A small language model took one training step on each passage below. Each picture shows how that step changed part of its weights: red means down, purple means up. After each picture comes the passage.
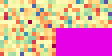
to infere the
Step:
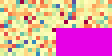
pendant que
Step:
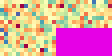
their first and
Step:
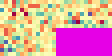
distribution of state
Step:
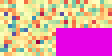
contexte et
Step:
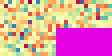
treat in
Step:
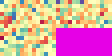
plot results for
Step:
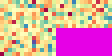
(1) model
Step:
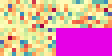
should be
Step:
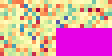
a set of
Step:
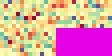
de Educación
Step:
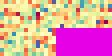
the wall.
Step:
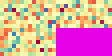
models with potentially
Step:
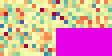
The global
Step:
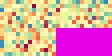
from the consideration
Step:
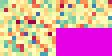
directions of the
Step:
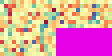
shift in
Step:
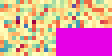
on the analysis in
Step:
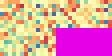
the manifold
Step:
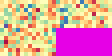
expressed by
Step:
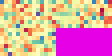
the latter
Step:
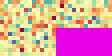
so that their
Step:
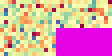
a surface
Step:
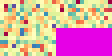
dengan metode
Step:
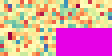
in figure
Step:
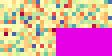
ce ar
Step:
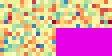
representing the density
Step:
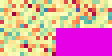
outcomes have
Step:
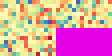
possible quantum
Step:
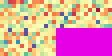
translational and
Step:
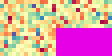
interesting at
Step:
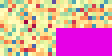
is not possible
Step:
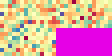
about the
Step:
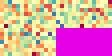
a variable
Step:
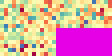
the frame
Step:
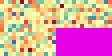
in the sample
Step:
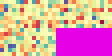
element is given by
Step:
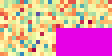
\ee where
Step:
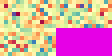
and number of
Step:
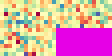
no momento
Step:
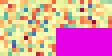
aligned at
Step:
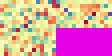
the contact
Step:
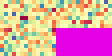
relations are
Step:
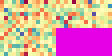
significativa de
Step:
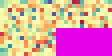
to be compared
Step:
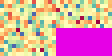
including more
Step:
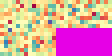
derivation of
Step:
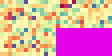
D. und
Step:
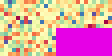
proper motions
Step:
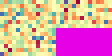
criterion for
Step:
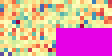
the production
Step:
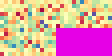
also contribute
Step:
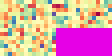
to individual
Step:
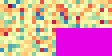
agent's set
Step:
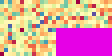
because the
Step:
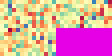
the observation that
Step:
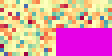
Lee, and
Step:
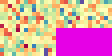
TERRA –
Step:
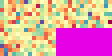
own and
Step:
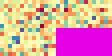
it would
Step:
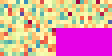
the tendency
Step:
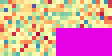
the particle
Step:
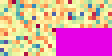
ainsi que
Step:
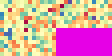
can be obtained
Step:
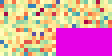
\\ \thline
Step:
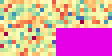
se usan
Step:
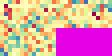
action has been
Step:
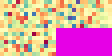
value of the
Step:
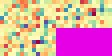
and continued
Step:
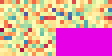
the projected
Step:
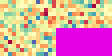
the number of
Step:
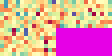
is too high
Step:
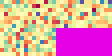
we extend the
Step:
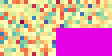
e promover
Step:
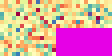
be important,
